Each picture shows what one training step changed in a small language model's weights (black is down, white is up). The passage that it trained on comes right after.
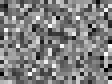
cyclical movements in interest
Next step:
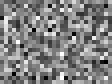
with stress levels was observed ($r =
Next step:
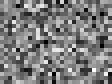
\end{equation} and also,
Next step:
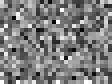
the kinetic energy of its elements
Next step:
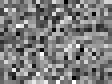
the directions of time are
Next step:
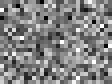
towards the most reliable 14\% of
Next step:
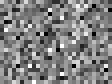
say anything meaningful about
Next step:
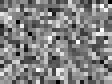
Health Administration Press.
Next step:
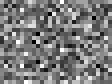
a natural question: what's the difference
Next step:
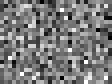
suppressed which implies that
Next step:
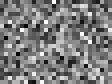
The first natural fibre composite which
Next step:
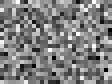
Sérsic indices of 2
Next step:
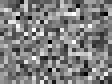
with determinant one, for example
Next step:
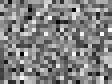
MobileNet, showing
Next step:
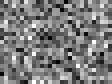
governance system, assess its
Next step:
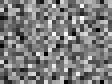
83\%$. Similarly to
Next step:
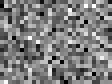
step. This process is very similar to
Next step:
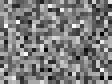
the traversed path length of the
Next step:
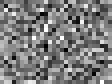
describes a *user's*
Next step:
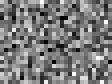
d_{\cal C} \right
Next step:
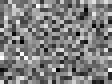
According to Fig. 1, the
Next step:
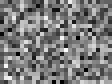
of established senior citizen
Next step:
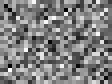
derive multiple effective Hamiltonians for the
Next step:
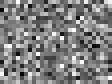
streamline models or by micro
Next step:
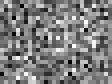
We take \begin{eqnarray}
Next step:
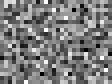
via shaping and manipulating
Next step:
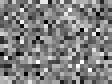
settings in a loss-less
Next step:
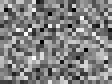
mode is very anharmonic.
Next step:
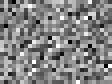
Cognitive Radio
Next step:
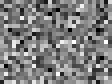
bred in the Pharmacology
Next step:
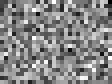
\ref{fig.5} present
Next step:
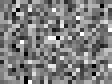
clay did not act as a
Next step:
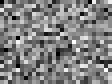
Processing R&D
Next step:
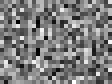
of the problem and what the contribution of
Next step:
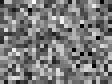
the article ✳
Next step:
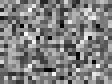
Fe emission in quasars obtained
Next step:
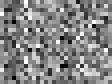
change one’s business
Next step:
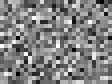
Community-Hubs und
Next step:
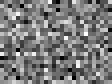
created based on the idea of
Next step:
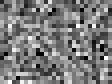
only no objects (*e.g.*
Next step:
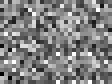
median of relative area of
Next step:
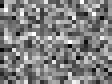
\pi +q$ and the
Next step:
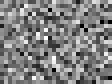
Fashion Design -
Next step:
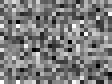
of the author of the "On the
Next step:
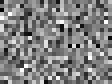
Element Analysis
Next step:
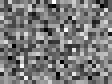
irradiation provided by a
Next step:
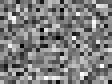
reduce noise pollution 8 Use
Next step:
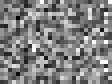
Monte Carlo methods when
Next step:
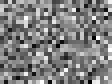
Software Applications
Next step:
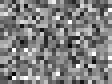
such as homeland security
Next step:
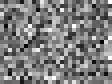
the theater scholar
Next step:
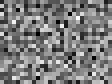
demanded for examples to be
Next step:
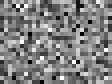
score, E/A ratio,
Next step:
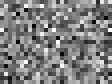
2020 research and innovation programme
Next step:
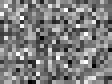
the boundary. This is analagous
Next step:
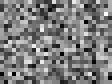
need to create new chemicals with
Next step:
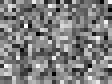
identifier (DOI) and
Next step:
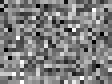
to transform the management of food systems into
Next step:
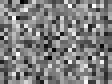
in Fig. 3. The inset
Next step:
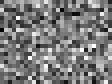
Journal of Oceanic
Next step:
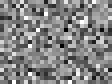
Failure Assessment score,
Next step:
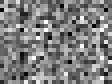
and laptop) sales
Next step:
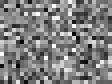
of Excellence {\it
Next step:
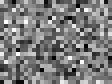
of rate-determining step
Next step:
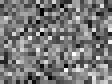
the student's written expressions in
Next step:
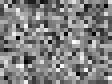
with the wing load requirement:
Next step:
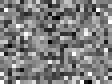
and the first draft of the
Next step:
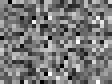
Notre Dame, IN
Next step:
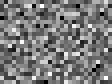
After the transfer, Laos
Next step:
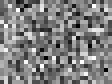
$\Delta$. The ``right''
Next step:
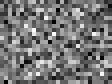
formally equivalent to integrating on
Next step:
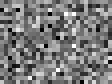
currently prototyping in
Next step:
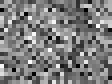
Tamil Nadu-
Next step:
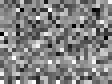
total of 110 development histories of
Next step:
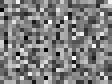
damped structures using evolutionary
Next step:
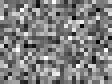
plot the fidelity for the
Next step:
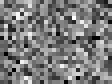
antibiotic where one group directly
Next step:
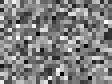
of Pb (AE
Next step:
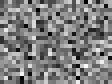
it is unclear which attack pattern
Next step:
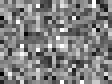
number of measurements [12]. The results
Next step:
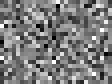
times the Bloch wave). Figure
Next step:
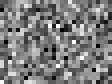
training of neural networks. There are
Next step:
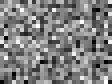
those four years the morale of
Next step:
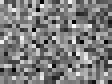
of the country through supportive
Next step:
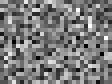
terms) are only relevant if they can
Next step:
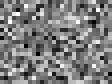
within the WFD area, and
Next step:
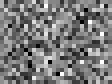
undetectable viral levels,
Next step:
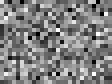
include internet connectivity
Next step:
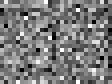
state no conflict of interest.
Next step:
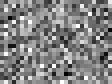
The emphasis during the
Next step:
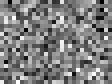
yet reported in the literature. The
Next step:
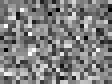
intended and that the questionnaire
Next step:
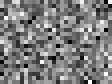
contact physicists . In total
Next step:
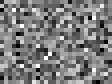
for the state points $(\phi,
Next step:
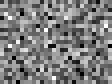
layers were tested at the
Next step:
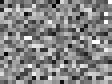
M PsM Total
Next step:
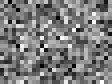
was [TEI and the
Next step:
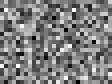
and women are addressed separately or
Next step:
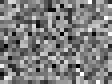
points are used to derive some model
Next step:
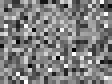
of zinc sulphate
